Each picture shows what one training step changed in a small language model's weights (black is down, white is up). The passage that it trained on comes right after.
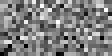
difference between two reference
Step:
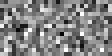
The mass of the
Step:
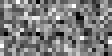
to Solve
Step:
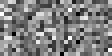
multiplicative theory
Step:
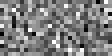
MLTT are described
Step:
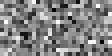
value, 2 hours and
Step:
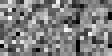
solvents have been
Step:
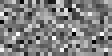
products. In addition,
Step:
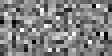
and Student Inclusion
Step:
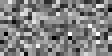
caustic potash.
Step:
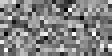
operator's work.
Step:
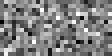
and slurry
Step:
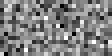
in design condition in mm
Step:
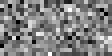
Approval: This
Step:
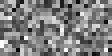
transactions, business risks
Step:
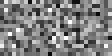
from the published Abstract
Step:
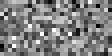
challenges that were not being
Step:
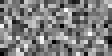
Leisure based
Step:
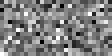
of charge. In
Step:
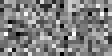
of magnitude in
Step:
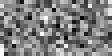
interaction, and satisfaction
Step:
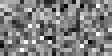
elements in the sample set
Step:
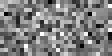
ways that should be proper
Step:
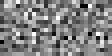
had a strong effect on
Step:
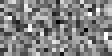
new partners and new
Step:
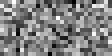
unit (BS
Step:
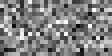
Dose Appropriate
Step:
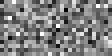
a transient
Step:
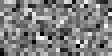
investigation at all ground
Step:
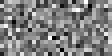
width pulse
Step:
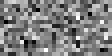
with the aid of
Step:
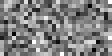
during follow-up according
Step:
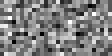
hour, month),
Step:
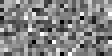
have all been proposed and
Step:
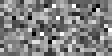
distributions are given
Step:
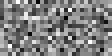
to minimise the
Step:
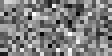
contributes to the existing
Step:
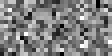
photon of energy
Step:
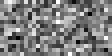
recoverable from within
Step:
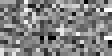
related initiatives and
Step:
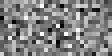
are differed by the
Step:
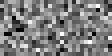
Stator outer
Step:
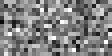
and its adaptation to
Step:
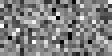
Central Africa:
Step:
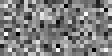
relationship between vitamin
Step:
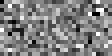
as the role of the
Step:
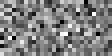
hybrid model, with
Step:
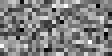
support our results, an
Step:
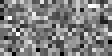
the optimization of method
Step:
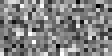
is observed that it
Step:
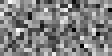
company that does produce
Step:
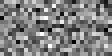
indicate the number of
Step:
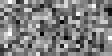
existing research findings, this
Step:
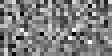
2 Formal details
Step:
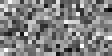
version of this article can
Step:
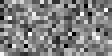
the social network expects
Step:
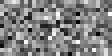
accounted for about
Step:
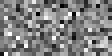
analysis Techniques
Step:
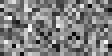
new “home”
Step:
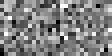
rewards, such as
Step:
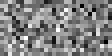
EU Directives
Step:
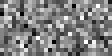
TV reality shows
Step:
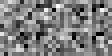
variable is essential in
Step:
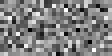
carrot red
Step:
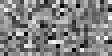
primary endometrial and
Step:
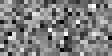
maritime policy,
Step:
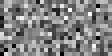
ongoing use cases
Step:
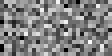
and the functions of
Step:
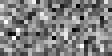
value is greater than
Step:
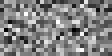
of COVID-19 and
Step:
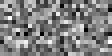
node of a
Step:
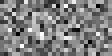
salt in the
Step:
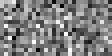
intact animals than
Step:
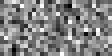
is that sampling frequency
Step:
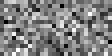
with a higher GDS
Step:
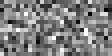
of Arc along with
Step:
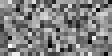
effect on the relative amount
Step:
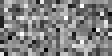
on different aspects of
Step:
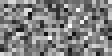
recommended among other
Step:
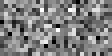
and plankton
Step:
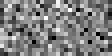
in the Parable of
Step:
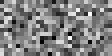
parallel and respectively
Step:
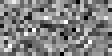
account the energy efficiency of
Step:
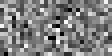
CMOS image of
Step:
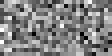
an empirically
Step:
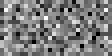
in organization is a
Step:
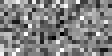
will be collected and provided
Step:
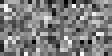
sought to find
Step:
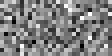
tortoise has
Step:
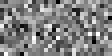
The physician has
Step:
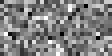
currently working on the
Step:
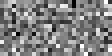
(EU) for
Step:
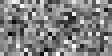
is a partial order
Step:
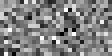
safety standards and basic
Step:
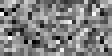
underscore the
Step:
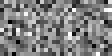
of 1%. This rate
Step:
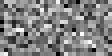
and the series of
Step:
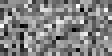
The table below shows the
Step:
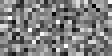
habits increases academic
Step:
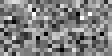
it is essential to build
